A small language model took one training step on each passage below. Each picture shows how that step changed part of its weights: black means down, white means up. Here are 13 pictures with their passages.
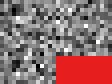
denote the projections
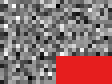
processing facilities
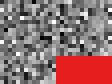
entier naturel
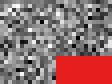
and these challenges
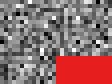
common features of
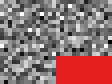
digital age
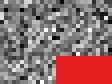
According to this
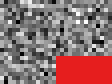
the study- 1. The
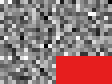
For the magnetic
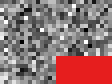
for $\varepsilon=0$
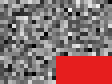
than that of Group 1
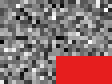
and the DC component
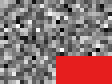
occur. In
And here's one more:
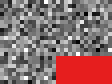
least one word
